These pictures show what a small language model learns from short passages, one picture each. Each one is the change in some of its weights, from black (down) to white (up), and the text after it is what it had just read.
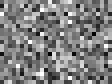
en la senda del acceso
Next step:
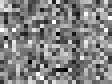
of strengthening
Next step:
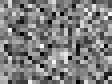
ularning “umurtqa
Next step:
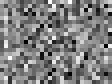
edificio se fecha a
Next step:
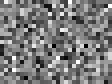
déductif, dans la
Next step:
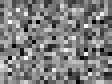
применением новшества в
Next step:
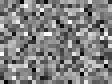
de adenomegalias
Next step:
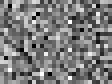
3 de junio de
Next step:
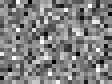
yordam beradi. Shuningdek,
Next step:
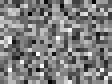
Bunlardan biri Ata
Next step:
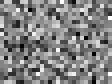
erkak kishining
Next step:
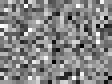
aniqlaydi. Ushbu uslub faoliyat
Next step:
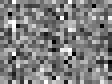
компетенции будущих
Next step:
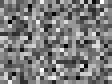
iqtisodiy va ma'naviy
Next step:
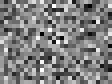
ils se réfèrent
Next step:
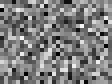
автомобили малого
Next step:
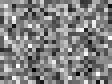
di avere amicizie
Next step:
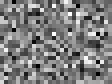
Ясмиқ 2 Er
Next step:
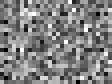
kariyer gibi etkenler
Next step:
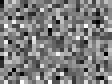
durch ein *Gespräch
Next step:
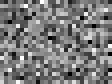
kuylari va maqomlar
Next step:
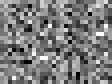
парапроктитами на
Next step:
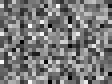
reconociendo que dicho
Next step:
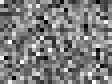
Deal Industrial Plan).
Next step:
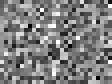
áreas mais planas, com
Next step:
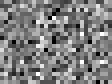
hali ham rivojlanmoqda.
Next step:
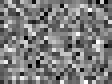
psicológicos que demandam
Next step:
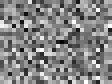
Fenomena di atas
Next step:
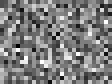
tangan dengan antiseptik
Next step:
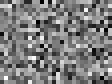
دار احياء الكتب
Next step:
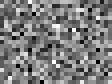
tarixiga XIX asr oxiri
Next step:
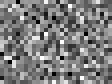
caso, porque se sabe que
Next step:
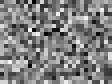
dob, puhasti
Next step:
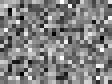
web și telefonic
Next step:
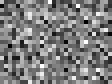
bepaling van de
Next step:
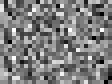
se projeta viver.
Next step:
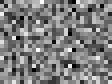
mehnat jamiyat hayotining,
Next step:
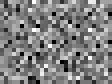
как правило, обладают
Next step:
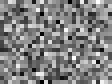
amounts, as
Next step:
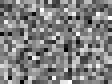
produzem em suas vidas
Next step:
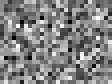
mujeres indígenas estaban
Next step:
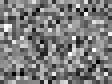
em irmãos de
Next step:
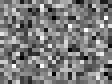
языка невозможно
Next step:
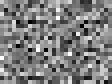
substitution souligne
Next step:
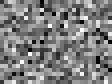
van den arbeid in
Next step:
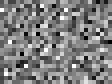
z liśćmi lub z
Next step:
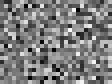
sous-variables :
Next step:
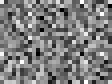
mathematical sciences
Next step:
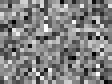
Bank. CAREC
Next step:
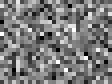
universitários. Paiva et
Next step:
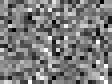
ser humano é capaz de
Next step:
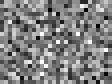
практичного застосування.
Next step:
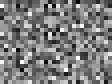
yarim aylana,
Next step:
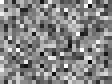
worden gesteld dat hiervan
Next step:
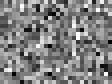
питання розвиває
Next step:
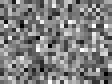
Rasmiy nutqqa xos
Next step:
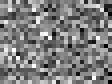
юридических фактов и
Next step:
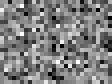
ва Швейцария
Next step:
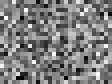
afin d'assurer
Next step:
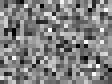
in older adults.
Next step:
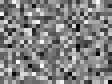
odatlarini chuqurroq
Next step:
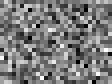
milliy mafkura,
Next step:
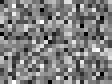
Status of Soil
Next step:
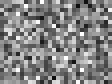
un'interazione fra
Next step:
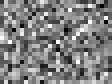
XXI веке*
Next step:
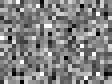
para minimizar as dificuldades
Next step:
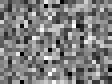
involucramiento. Las
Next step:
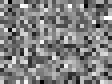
ознайомлення з
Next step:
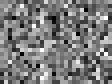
de la existencia humana. anterior
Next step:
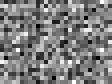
propuesta. los lectores de
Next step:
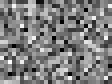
boshqa ayollarga xos deb
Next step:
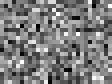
enfrenta una amplia
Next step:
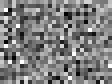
otros beneficios a aprovechar
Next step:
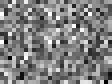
étroites peuvent
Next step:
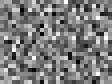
Nobel mukofoti
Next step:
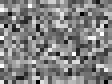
secara keseluruhan
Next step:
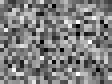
Geothermie- und
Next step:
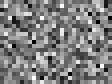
и значимостта на
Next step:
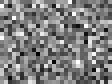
de **Surowiecki
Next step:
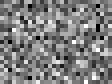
Web of Conferences.
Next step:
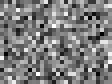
Z., Muminova
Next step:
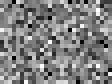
berilgan ahamiyatda namoyon
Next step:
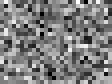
ehtiyoji yoki
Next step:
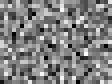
в условиях трансформации
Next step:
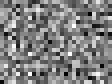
and Blockchain
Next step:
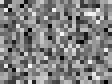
von sprachlichen Barrieren
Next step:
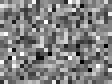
umumiy salohiyatidan kelib
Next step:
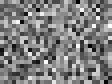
filosóficas que se
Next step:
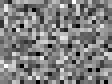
падение составило
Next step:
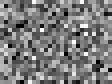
Anvar bu qizni
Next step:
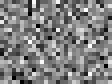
по структуре организации деятельности
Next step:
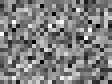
O'z aloqalari
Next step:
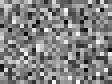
различные учреждения
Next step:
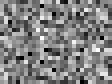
particular, methods of creating
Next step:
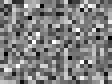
memorandum quyidagi keng
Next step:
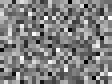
mahorat talab qiladi. Milliy
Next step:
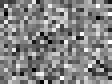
aulas de informática e
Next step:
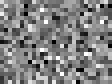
of spiritual and moral
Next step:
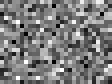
de las comunicaciones entre los
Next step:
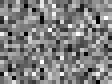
спелости проводили по
